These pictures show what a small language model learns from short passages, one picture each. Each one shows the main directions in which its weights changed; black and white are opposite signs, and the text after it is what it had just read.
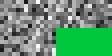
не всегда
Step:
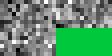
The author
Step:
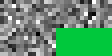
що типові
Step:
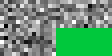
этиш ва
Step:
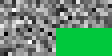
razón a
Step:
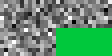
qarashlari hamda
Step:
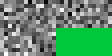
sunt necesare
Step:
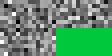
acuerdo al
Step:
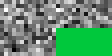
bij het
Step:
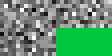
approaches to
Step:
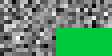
por el mismo
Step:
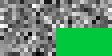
va tashkilotlar
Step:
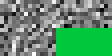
ve Ünsal
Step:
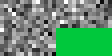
Model Sum
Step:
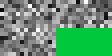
adabiyot 4.
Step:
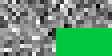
Ceca -
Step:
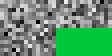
the Kokand
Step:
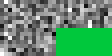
que han sido
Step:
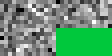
oshkor etib
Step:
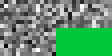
cette conclusion
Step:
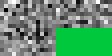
de prevenir
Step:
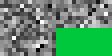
sociais e
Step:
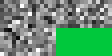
para los que se
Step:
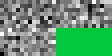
и иными
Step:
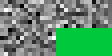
assim, mais
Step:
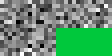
yang ada di
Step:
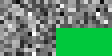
bir renkte
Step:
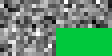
Instituciones y
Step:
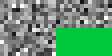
о выходе
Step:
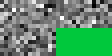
values, the
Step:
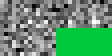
menor necessidade
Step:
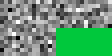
развития и
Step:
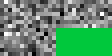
que la función
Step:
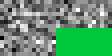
não é uma
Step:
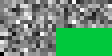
ва олий
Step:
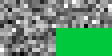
entre otras.
